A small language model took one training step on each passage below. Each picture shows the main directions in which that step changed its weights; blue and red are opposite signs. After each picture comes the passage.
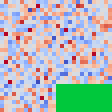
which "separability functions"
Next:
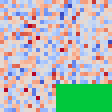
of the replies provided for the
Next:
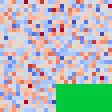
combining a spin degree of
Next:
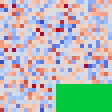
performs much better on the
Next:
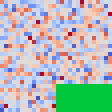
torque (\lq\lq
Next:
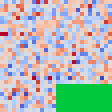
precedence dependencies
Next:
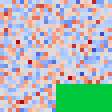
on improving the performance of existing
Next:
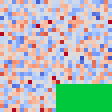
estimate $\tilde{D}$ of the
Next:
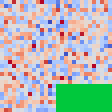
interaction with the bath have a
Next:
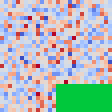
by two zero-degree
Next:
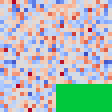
we do not know how
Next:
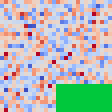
of temporal fluctuations
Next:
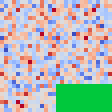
symmetries or additional free
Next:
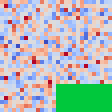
J. Phys. Soc.
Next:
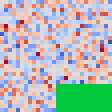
of the human body will
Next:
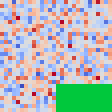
influence on atoms is the
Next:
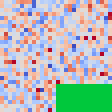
bi-modal probability distributions in
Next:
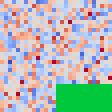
very short ranged spin
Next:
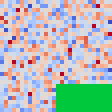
where both $q_1$ and
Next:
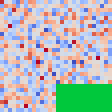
the resulting effects in the rates of
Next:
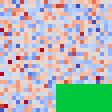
for the investigation of flow
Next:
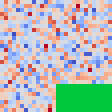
the metasurface structure. The
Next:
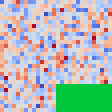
the equations of motion of the closed
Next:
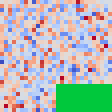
via the effective ion mass by
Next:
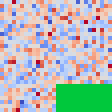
initially symmetric case. Hence
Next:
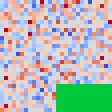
moments which are characterized mainly by
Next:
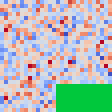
model provides a feasible solution for
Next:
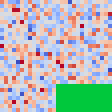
that the expected value satisfies
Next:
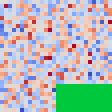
$\omega$ Cen were sdO
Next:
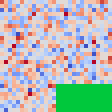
CAPTCHA scheme
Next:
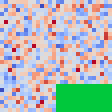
entangled states of light and
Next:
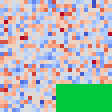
mid-IR sample of
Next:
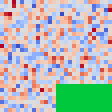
correction. The latter arises
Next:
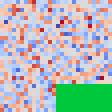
much of the cost they will
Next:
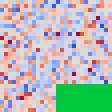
a small radius $\Delta_{\rm
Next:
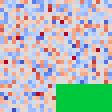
bubble edge is also significantly
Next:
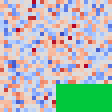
following asymptotic behaviour for
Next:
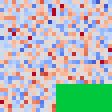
symmetry of the QCD
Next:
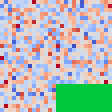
T data at 120 mK were
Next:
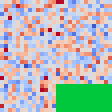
and graphical animation.
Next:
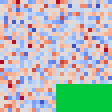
and we think that new and
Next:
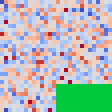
\bibfield{journal}{% \bibinfo
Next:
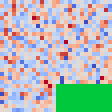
performance against a specific
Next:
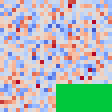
the SO(4) unit vector
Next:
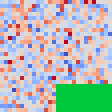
once periodic boundaries were
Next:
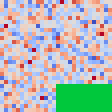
productivity is achieved. ##
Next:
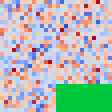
and wave function of the meson are
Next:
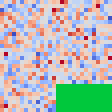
decorrelated through an LDA
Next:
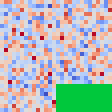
quotient level. The evaluator
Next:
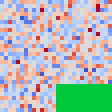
showing emergence of
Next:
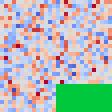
consisting of 1000 samples.
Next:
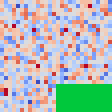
time – a gravitational
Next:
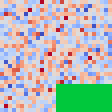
various functional categories
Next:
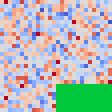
arising from pressurizing
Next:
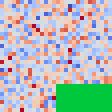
the critical point. First of
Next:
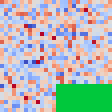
of the PPM scheme with
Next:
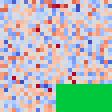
solid lines for models 4 and 5 shown
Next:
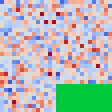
\label{tsstrace} \\
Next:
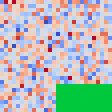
current modes have contributions from both the
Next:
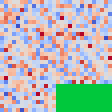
highlight the need for continued
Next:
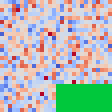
how the upper limit of the
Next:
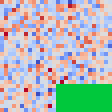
to first produce the swap matrix
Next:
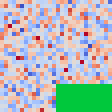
by *linearly coupling* the
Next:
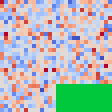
disk systems as open red
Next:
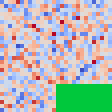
the performance of the proposed scheme while
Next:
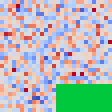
(see the contour plots
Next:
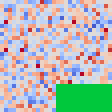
category, and that the
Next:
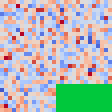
firm statement regarding the
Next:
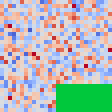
the complementarity of blast
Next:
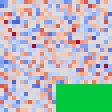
simplicity, we will focus
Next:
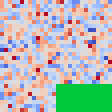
and bilayer silicene in
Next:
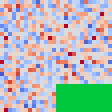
a medium sized planet,
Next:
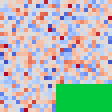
$d\lambda = Nds$
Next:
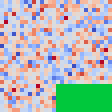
sub-dominant PBH
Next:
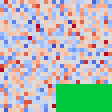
value being similar only to the most
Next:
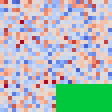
that end, we performed a
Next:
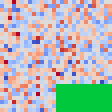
nodes and $N$
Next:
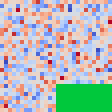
(first term in Eq.
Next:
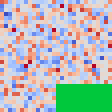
point. This can be checked
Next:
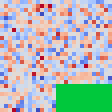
constituent} quark with a
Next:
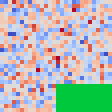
that are initially separated at
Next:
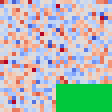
that of the gauge theory. The
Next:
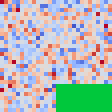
with two different approaches that are
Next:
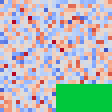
pronounced in light
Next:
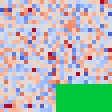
Caussinus and Mestre
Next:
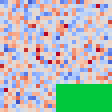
the positive and the negative
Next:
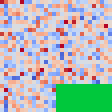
to $C$, a bucket
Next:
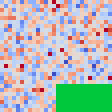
stars) and at least one of
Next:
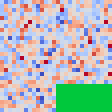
applying multiple rolling average
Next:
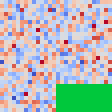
precision of measuring the other
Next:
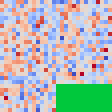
field-induced shift of the
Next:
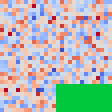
represented by an isotropic
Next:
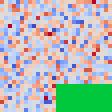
the full density matrix into three
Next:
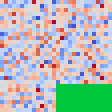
dataset is filtered by
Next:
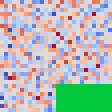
sufficient energy to escaspe
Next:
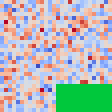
quarks are well constrained by
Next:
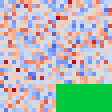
presents the relevant background
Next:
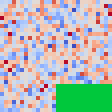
shows the ground-state phase
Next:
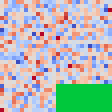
determinism in every
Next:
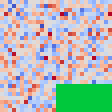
Karimipour, \&
